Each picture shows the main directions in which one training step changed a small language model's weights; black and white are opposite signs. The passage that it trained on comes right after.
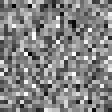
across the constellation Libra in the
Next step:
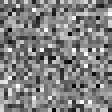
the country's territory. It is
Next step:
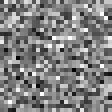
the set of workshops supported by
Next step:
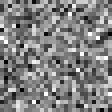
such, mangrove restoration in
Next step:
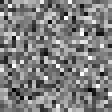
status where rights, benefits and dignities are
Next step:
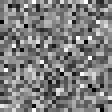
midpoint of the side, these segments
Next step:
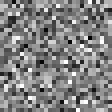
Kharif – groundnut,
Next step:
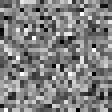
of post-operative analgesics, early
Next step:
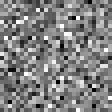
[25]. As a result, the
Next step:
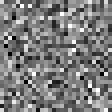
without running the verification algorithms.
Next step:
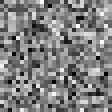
privacy, security⁵ and intellectual
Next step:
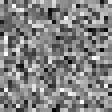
according to statistical analysis there is no significant relation
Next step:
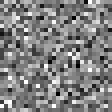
the last stable points towards both sides is
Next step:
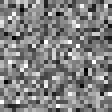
is unity, the unit of time t is
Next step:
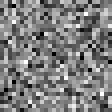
the term t_i in the document or
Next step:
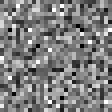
evaluating soil fertility correctly is
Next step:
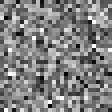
confirm the prediction of academic performance through physical
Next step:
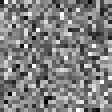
health. For the present study sixty
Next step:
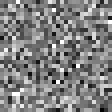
as seen in earlier weeks.
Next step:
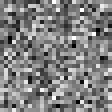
of particles and the typical paths of
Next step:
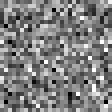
turbid culture medium which indicated that the
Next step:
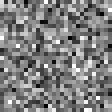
cooperate in order to achieve a common
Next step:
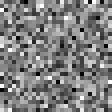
the seven items was used as the measure
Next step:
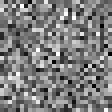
word is a finite string of
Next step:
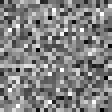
Secondly, integrating all 8 factors allows
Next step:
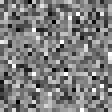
this result is that the other parameters used for the
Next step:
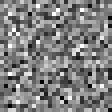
Laboratory Request Forms,
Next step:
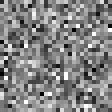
was significantly linked with age, female
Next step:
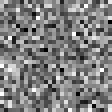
with anatomic maldevelopment
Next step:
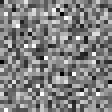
was conducted among randomly selected 280 employees of
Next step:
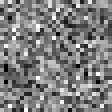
Takeaways almost universally considered
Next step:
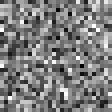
this Special Issue, we invite
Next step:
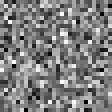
organization are carried out in a controlled and
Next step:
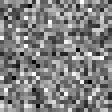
patients and controls (area under the
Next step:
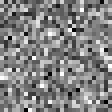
target audience and responding to its needs in
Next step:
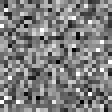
Acknowledgement The authors are thankful
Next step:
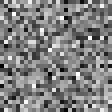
urban mobility, for facilitating decision making processes
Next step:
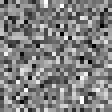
generation war? Threat, according to the
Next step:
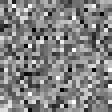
In a study in dogs with chronic
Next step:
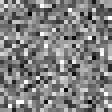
cultivated crop species (e.g.
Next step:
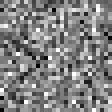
.05 level, Numbers in the
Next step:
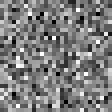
<p style="text-align:
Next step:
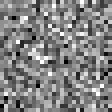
water resulting from immersion of the hind
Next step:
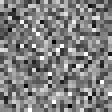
toward the top of the frame and the
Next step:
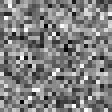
accumulating within the BM instead
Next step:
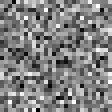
The main advantage of PEM fuel cell
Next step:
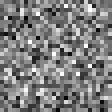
conclusion, although there are already some investigations
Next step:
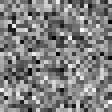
simple Thadou society was broken with
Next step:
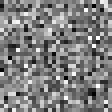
to serve as a comprehensive reference for researchers and
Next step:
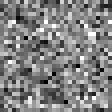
in Bangkok metropolis
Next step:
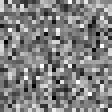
functions that are computationally very heavy
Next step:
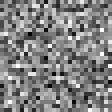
to summarise key areas of future work and
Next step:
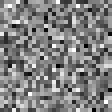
samples were prepared in triplicates by transferring
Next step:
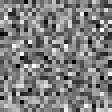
and min values); - scatter plots
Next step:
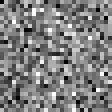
have been implemented was 112. The training period
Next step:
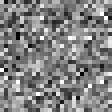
the industry, workshops with different stakeholders in
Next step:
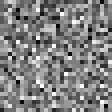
Incubate at room temperature for 5
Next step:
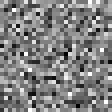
Convolutional Neural Network in
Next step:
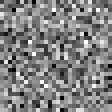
inspection. • **Testing
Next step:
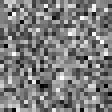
EU Data Governance Act), while
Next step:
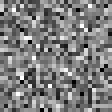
characterize SOP under Weibull
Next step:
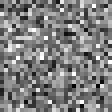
different religious groups in the country. It
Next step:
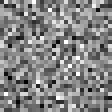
negative separation) of the delaminated layer
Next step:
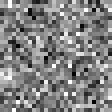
and benzyl disulfide.
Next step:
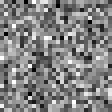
schools in Nigeria Figure 1 reveals a significant
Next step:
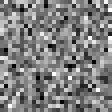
is necessary to define the main forms of teaching
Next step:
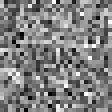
tested during actual sea trials in a
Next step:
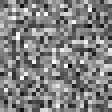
Art. 32 - Regular elementary
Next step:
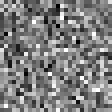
storage. We expect to host
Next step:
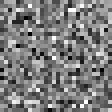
OR Carbon OR “Carbon
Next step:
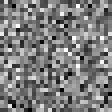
is constructed through prior experience, guided
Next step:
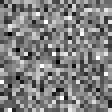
blood flow and inhibits lactation.
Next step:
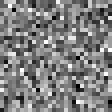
Union Internationale des Transport Public
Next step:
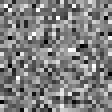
more trivial tasks (such as
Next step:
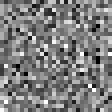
within the dense aggregates, where no
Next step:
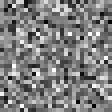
texts from the Vedic
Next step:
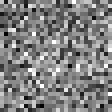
group RD had a sedation score of
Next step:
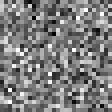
be a tool to count steps (Tram
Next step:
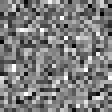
nature of dynamic mobility P2P networks have
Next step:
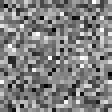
psychological state. Autistic individuals for
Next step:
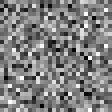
interventions by understanding the interdependencies
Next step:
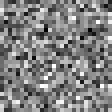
of power and an optimum angle needs to
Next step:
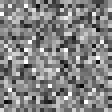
GDP of the education branch was
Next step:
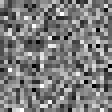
nitrogen and sulphur elemental analysis
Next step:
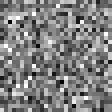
website or other source)? 4.
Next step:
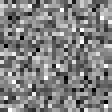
a value of Figure 5. (a)
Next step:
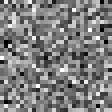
one of several compounds that have been used as
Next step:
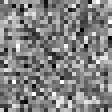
is required to obtain 1 kg of dry
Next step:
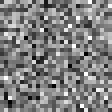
they were present in all the schools.
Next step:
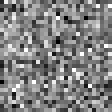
documentation. Also, the underlying criteria
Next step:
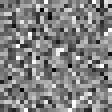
This is one of the gaps in the
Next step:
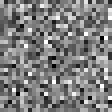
their instrument; - participant is
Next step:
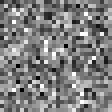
ranked highest (-.630
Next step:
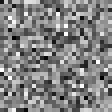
value of c, putting the values
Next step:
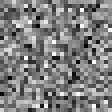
comprised 80 victims of
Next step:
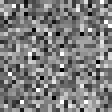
technique is close to that of the methods
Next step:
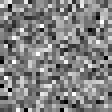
optimized formula was diluted by
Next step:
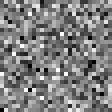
endpoint with support for MD5 and
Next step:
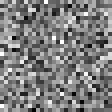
a major role. If the signal to noise
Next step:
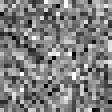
fatigue in metals. However,
